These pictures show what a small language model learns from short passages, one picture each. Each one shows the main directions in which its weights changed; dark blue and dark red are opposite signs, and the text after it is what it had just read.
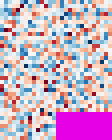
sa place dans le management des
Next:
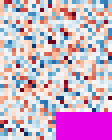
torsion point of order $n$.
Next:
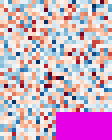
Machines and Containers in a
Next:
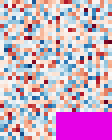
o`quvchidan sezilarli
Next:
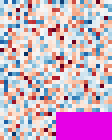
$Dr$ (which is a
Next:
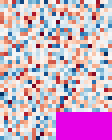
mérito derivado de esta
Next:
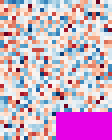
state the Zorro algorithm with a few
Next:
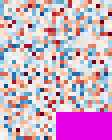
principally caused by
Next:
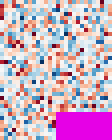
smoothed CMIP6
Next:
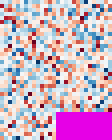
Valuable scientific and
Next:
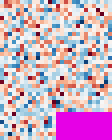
Algebra &``sphere'' & formula
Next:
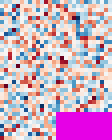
but not label $2$, $9$
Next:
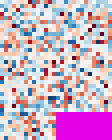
to a subsequence so that the restriction
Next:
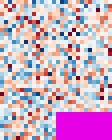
of $G$. The open sets in
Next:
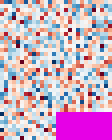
членкинею та
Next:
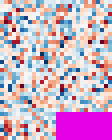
Natijada bunday
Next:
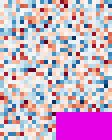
is indeed true in the disk
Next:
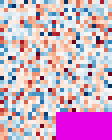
sino hubiera acusadores
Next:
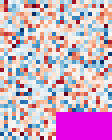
vertex has both incoming edges
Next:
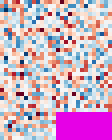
subgradient of $f$ at
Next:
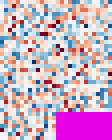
left identity element $l$. Then the
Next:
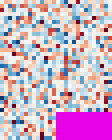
certificates available in
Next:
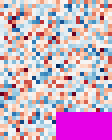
and let $i$ denote the embedding of
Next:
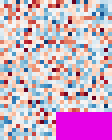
\Lambda)$. \end{Claim}
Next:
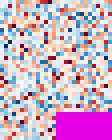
be computed simply in terms of 't
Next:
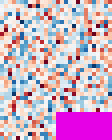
shows that (in contrast with the pure
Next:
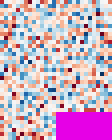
less than the variation between different nights
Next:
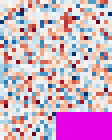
not expected to be very accurate
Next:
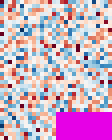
generalization of the Morley Point
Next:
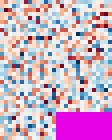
mixing between them. Again,
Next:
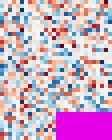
the remaining triviality of
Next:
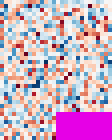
pueden ser contrarios. En
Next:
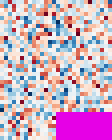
show that SALSA is faster
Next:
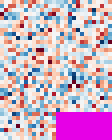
नाही व
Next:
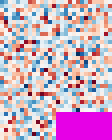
of entanglement \cite{37},
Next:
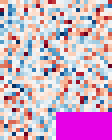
we quantify the degree of
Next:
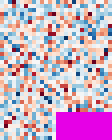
qilib, respublika
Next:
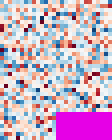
ausencia de una intervención de
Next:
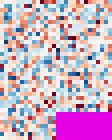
the comparison of our data with ${\bf
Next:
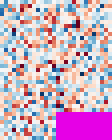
shows the inclusive cross-sections of
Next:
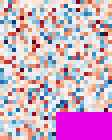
yoki obyektning
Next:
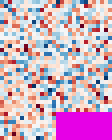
and molecule-level metrics by
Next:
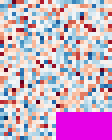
бу кўрсаткич
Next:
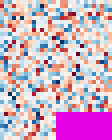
it particularly suitable for evaluating the
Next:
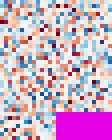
giriftor bo'lganlar
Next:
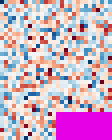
Thou!" says the
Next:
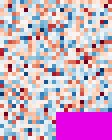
high-order energy method (also see the
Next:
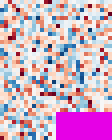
G.; FRANÇA,
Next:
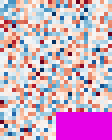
the Yule model. A variation of the
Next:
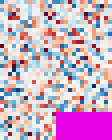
Portugal (PT);
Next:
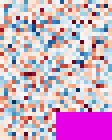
(HS-LS) transition
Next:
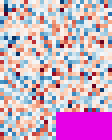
small and medium enterprises.
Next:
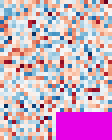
{\it completely integrated version}
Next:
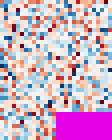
this paper and for pointing us to some of the
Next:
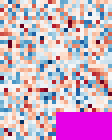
case $r\neq 1$ and genus
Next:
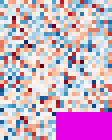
at design phase. We found that the
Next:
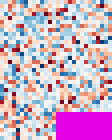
e Linguística pela
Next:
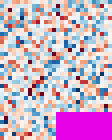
Scientific Research (A)
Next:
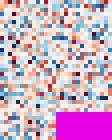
лексикой». В
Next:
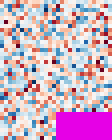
orthogonal to each triangle
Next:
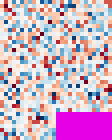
broadcast packets. If
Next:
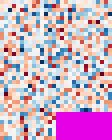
isolated zero, i.e.,
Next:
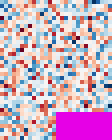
is located in the traditional
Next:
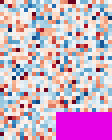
hypothesi*, che del resto
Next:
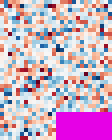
Foi possível identificar
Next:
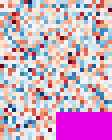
that $$c(t) \in
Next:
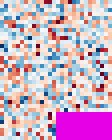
To be definite, we shall assume that
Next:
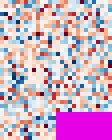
that $tr. h = 0$, we find
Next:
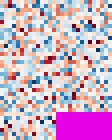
two other structural families that have
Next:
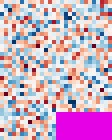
morphisme $A\to\K$. On
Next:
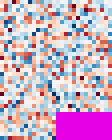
mutual information is normalized by the
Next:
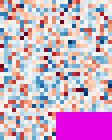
in orthogonal subspaces. This
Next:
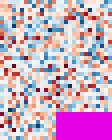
differ across racial groups for
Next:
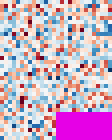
\label{theorem:one} Let $p
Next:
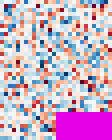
SUSYQM can also be used
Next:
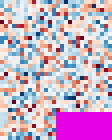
Зыкова О. А.
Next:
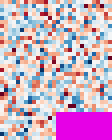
на лодочках по
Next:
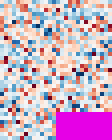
Évol. Effectifs
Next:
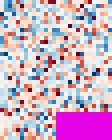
the correct charge are selected,
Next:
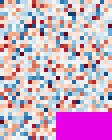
triunfante Guerra del
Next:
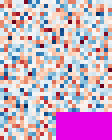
that $I=\beta W$, $W$
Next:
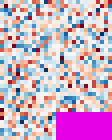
inson ongi va irodasining
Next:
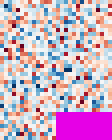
at each iteration, but the number of
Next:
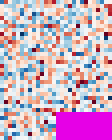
cada país y dentro de
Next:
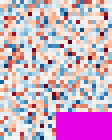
and associated factors." BMC
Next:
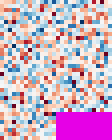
slope of the proton structure function (
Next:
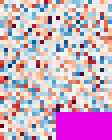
We confirmed the natural
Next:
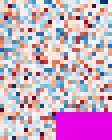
{\it stable} if the linearized operator
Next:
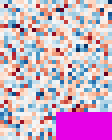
by its James--Stein
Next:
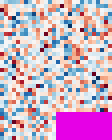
Our hybrid system comprises a
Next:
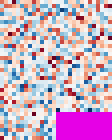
emas, balki insoniyat
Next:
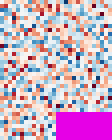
a pedagogical discussion
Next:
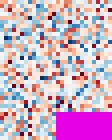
the Center of the Milky
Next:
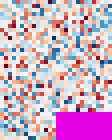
us write $W=W_\alpha$,
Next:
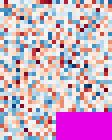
que se desempeña como
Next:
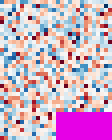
decay.\par Before giving
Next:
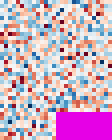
QoS requirement. Figure 3:
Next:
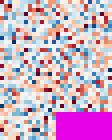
Training.} Goodfellow et
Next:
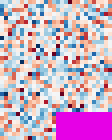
channels} are the following:
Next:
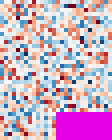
B \to D^* l \bar \nu$
